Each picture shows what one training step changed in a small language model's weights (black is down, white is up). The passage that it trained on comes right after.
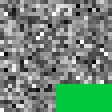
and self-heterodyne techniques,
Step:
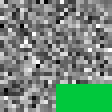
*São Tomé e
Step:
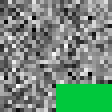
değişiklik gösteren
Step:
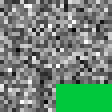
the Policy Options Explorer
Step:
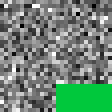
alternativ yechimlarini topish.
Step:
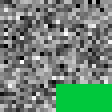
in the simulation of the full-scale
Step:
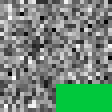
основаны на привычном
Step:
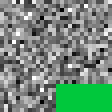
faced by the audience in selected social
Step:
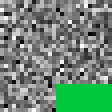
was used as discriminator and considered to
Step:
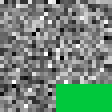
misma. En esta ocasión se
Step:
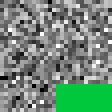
список, репортер
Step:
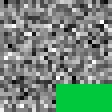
si vanno ad esaminare i
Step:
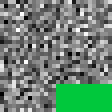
NA 40.0 Koebisch et
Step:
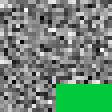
to be more easily phenylated than
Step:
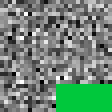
unga bo'lgan ishonch va
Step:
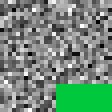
necessary information to replicate the calculations
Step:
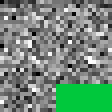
ehtimoli holatini oldini
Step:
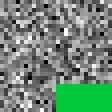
methods in HEC-HMS are the
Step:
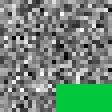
Although less sensitive to noise, time
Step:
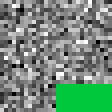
moment of one of the transmission line
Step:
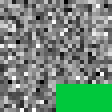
роль в их общественной
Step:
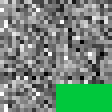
were placed in a drum and
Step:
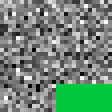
capture in RAW format to avoid compression
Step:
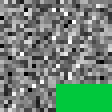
omillarini tadqiq etish..... 851
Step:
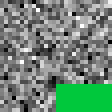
positive for all the independent variables except for
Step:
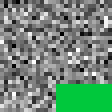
Vernunft, indem sie
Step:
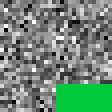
millatiga xos bo‘lgan gender
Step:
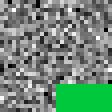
thick stick is needed for an
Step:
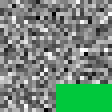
Intraocular Pressure,
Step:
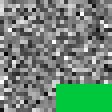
and not necessarily those of the
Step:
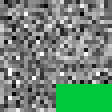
ALVES, Romulo
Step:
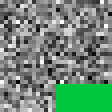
ineffectiveness in indoor environment
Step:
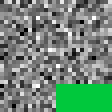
і 14-ту добу
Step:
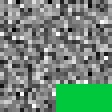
de los lugares recorridos por el
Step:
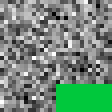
I. INTRODUCTION
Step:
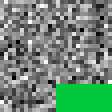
the SDGs inform the aims of
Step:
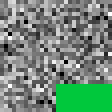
organizational structure, team types, human
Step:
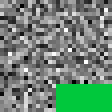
3D-printing: Experiments
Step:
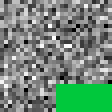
GIS layers used for the spatial
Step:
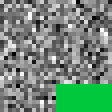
los pilares nominativos
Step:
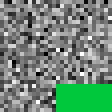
titik fokus di tiga
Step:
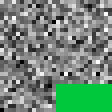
именам существительным
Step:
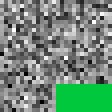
part and chronology as described by
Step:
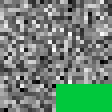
суд ишларини юритиш
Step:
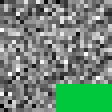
bahsli yozishmalar
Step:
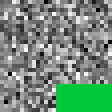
have explored the effects of noise
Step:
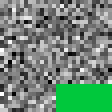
each other, thereby producing high
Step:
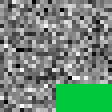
to sex, weight, and sexual
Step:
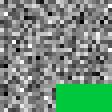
ko‘rishimiz mumkin,
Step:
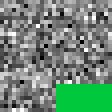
the processing of word memorization is
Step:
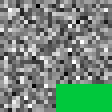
5.1 - A guidance document for
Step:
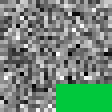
channel that helps initialising the
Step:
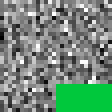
antenna gain; (iv)
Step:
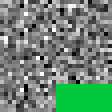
istoriei în clasa a
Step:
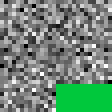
Temos portanto uma possível convergência entre
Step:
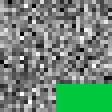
* CNAE 18 Assim como na
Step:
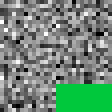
ruhiyati va kommunikativ
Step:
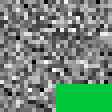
Google Books](#) 5.
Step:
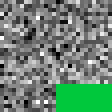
Ayolining: “Men
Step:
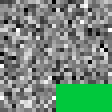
in choosing the study area
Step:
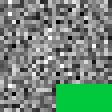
Atmosphäre bislang nicht in
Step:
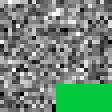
signify superficially the
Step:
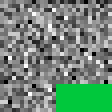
tool for the evaluation of palpable
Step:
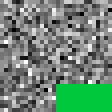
neutral crystalline compound
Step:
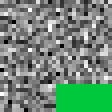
de resolución de sistemas sobre
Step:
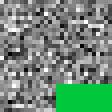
community service reviewers. All study participants were
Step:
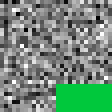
com a posse de bola entre os
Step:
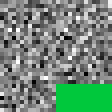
Turkey since 2011 were researched
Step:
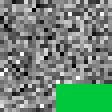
All the symptoms were similar to those
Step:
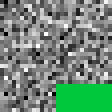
debate de sua privatização no
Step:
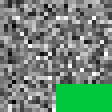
BLIND (LUX)
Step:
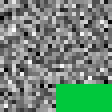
deformation of DSGSD and not
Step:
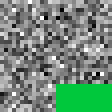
выполнить задание.
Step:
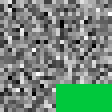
solution of salicyl hydroxamic
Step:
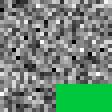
qila oladigan yangi rusumdagi
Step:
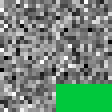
aqui; amanhã volto,
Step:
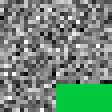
endometriose e tendo como o
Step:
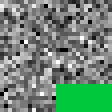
and in the struggle for rights
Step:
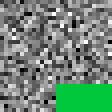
потреб українського
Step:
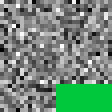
has promoted an interactive learning environment.
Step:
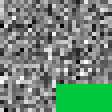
Electroplating and Metal
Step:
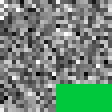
noise management? - Why do you
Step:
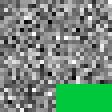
The collection was carried out from July to
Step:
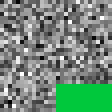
endroits, les tours
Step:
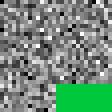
Zh. Puteshestvie
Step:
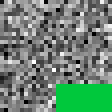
of the single parameter alone. Conclusion
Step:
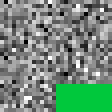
Contrada Santa Chiara,
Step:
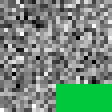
tua sebagian merasa
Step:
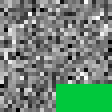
міжнародних продуктових
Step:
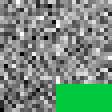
Рожков С.О. –
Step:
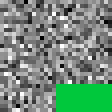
assays, together with *in
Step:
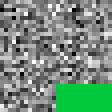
paydo bo'la boshladi.
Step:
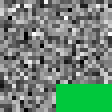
world out there, consists of nothing
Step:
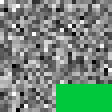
was carried out using STATA version
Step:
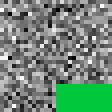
previous work on the angular part, now
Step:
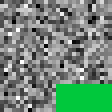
for daily and yearly exposure respectively.
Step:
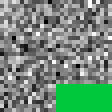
tomar conta da gente / A
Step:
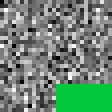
\rightarrow q$ - b)
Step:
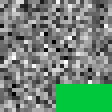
the 2nd course of the 8th
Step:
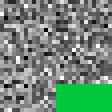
human names for beer of interest,
